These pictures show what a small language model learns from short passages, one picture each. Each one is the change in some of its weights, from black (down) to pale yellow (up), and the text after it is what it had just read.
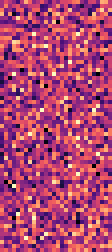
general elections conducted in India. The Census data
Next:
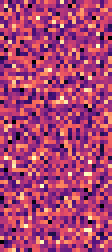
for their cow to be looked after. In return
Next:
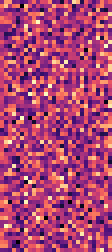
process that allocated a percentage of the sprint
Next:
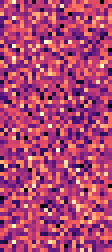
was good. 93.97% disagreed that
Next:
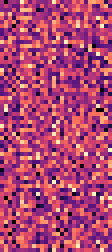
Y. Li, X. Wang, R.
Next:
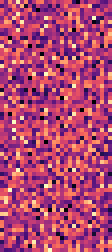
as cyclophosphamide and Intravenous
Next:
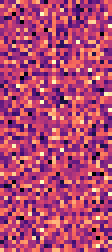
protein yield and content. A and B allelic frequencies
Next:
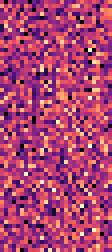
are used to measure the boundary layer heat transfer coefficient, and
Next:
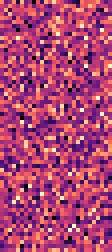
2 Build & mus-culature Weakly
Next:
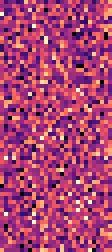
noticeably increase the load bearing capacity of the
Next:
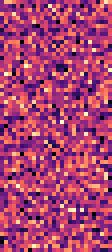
166) believe that digital leadership differs from traditional leadership in
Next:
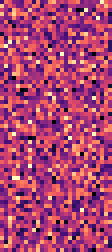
of a safe, abundant, and high quality food
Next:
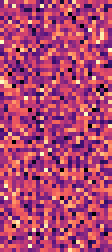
shown in Figure 1. The post-filter
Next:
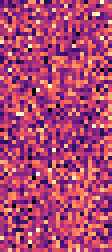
responsible for resubmitting the certification. The rest
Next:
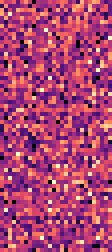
to reduce waste throughout the lifecycle of construction
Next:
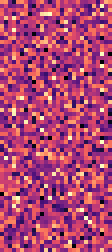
%) was formed during the analysis which correspond to a
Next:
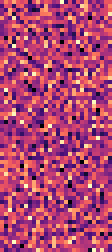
period (3h) of growth were kept constant for all
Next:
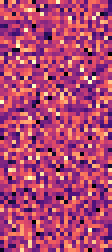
aspects. In contrast to Feilden,
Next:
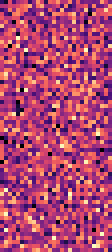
between academic performance and both entry route ($r =
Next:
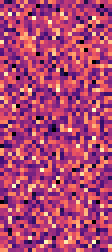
Siam, in the Journal of the Royal
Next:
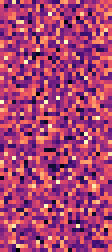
2), is considered as an “Organic Design”?
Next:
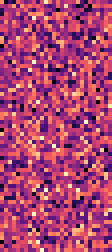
the expected benefits of the European network include strengthened networking
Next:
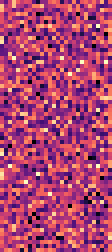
the virtual networks (Jan & Khan, 2014).
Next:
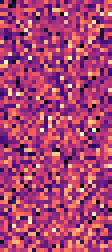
be unremarkable, particularly in some forms of
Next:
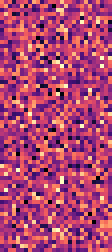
degree. In this study, we can see the synthesis of
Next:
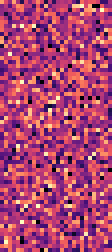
the influence of computer usage on students' study habits
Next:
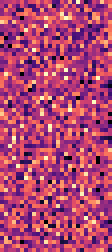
more time to elucidate which was the last
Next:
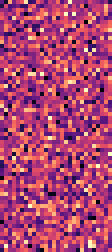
is conducted using the online survey method and is currently at the
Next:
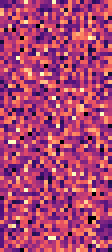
banking operations, including transactions and documentation.
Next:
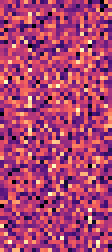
Section IV. Discussion and conclusions are provided in Sections V
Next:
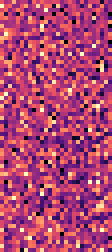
(Navarra), Spain *Correspondence:
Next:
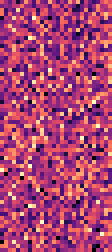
the addition of the regenerative heat exchanger showed an
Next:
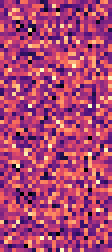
viable candidate to enable the transition to a sustainable
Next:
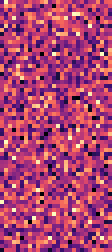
it detaches itself from them spacecraft
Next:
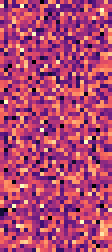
The shear and compressional wave velocity, density and
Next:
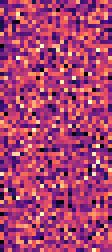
perceived quality. On the basis of these findings, they recommended
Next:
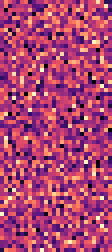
were tested using the Pearson Product Moment
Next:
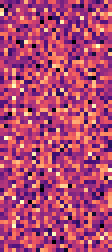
the PAHRCA – a methodology that combines
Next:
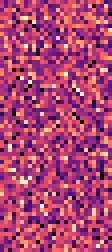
ediciones. - Skovsmose,
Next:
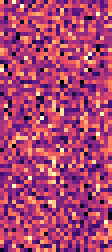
short-termism and explains that firms that meet
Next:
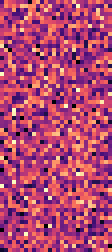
Y1 <--- Quality of service 1.000 Y2
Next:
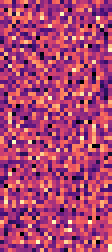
and therapists rely on different tests to assess specific skills
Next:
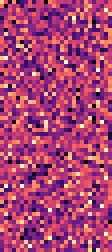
only one factor over its range while holding all the other
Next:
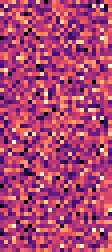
significant as once they applied have long lasting effect.
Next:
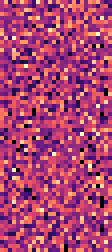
germ meal. Thus, it is established, that
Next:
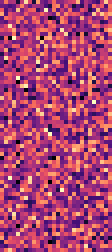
the order of the manipulation, the MAS state
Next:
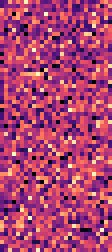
pathological pockets of 6mm or greater.
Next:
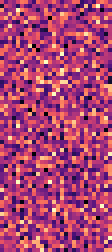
in the books, documents and records on the
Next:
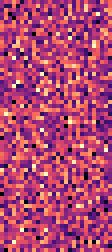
retention and bacterial presence also affect the gums
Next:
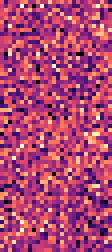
1, interleukin 6, tumour
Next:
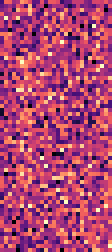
investment projects. The recording and the presentation are available for
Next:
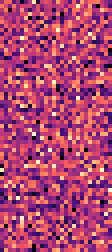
cookies. Next, in Figure 7c,
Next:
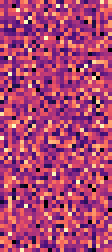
substrates, the ability to make elements of various
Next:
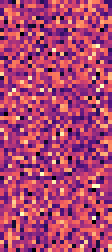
flight \cap \phi_f =
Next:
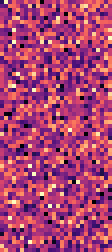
sleep is positive, so $N > 0$, $S
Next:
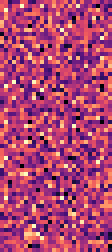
overwhelmed by library duties. The authors further
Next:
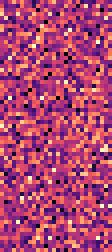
from 2019 to 2023, this forest area expanded by slightly
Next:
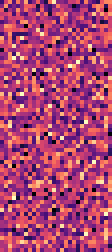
diagram in the normal, cross-section, relative to
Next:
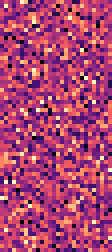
given by Ritesh has simply been an example of
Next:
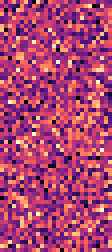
that result in more effective collaborative actions (e.g.
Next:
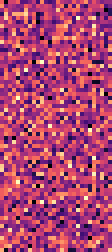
taken into account when improving tolerance to abiotic stresses
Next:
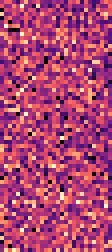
distributed generation placement [1], capacitor placement
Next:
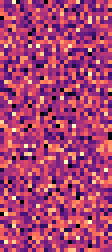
using the COS to help us with the next steps.
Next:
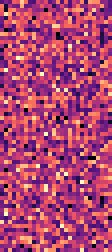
density and mass. This latter scheme, hereinafter called
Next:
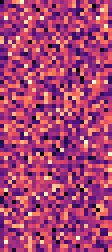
the metal atom. The complexes are diamagnetic
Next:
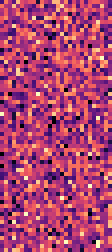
as audio-recorded. This consent letter provides
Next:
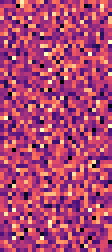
leaves and roots were reported for antibacterial activity. The
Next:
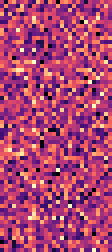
that the Gadaa Council played an important role in
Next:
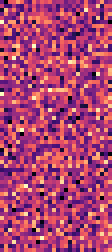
rate-determining step of the latter reaction is
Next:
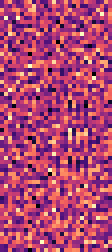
agriculture, aquaculture and value chain actors
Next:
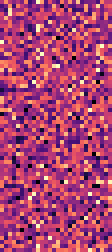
is the developer of the BibCrit software
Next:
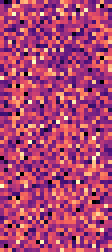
R_D^{el} denote the R_D
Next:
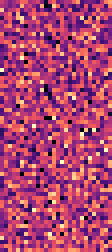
alternatives, and the amount of computation has been reduced
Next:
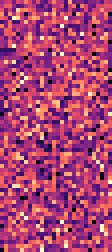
effects of credit constraints on rural farm households. For
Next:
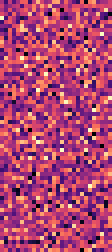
= Mean, Stdev = Standard Deviation.
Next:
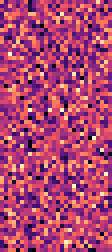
an inverse behavior to that observed with the conversion.
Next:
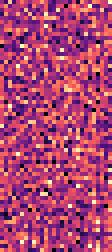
openness to 'seeing' the other, defined as
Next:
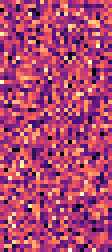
regional phenology and an agrometeorological database
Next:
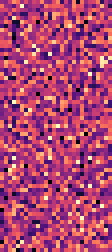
hyperplasia was identified in one patient. Four patients
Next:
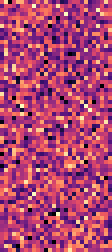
character is been depicted in the movie. In
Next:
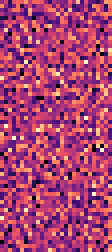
understand the situations, roles and questions asked or to be
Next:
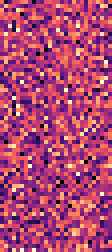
in both groups wasn't observed in our study. The
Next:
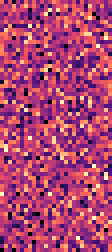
Figure 3: Axial MIP image showing measurement method
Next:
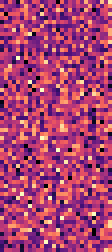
The term heavy metals (HM) refers to 'the
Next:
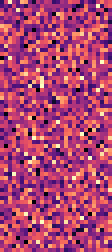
will be placed on the existing building according to the
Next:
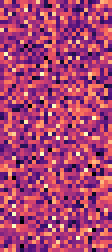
Creative crop (right) of a large image
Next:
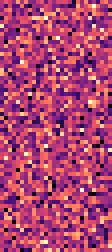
In digital educational management, this includes electronic diaries and
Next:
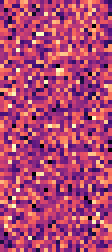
rougher matrix surface than those with neat
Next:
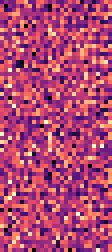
occurs among organizations, within organizations, among the members of an
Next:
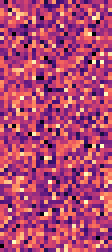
vapam formed blue coloured complexes in the aqueous
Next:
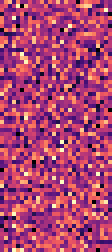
Challenges in Urban Environments
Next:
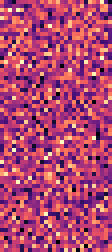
and follow-up periods are short. Surfaces like
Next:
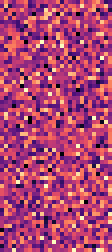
were received at the University Hospital of Primary Care
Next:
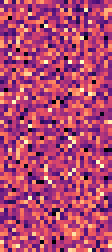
life and activity in the Arctic and
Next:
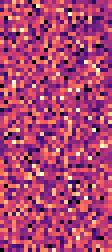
(CRD) with four treatments (1 x 10¹
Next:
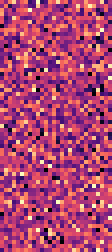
B– transparent glaze with LUD. Table 6
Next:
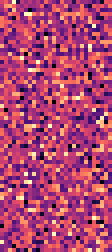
Systematic Literature Review (SLR)
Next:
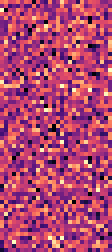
to pre-primary and primary education the same as
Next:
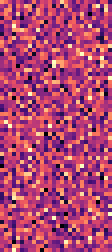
provided helpful discussions. E.F. assisted for
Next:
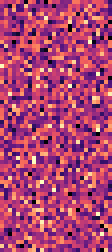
eggs from the petri-dish to
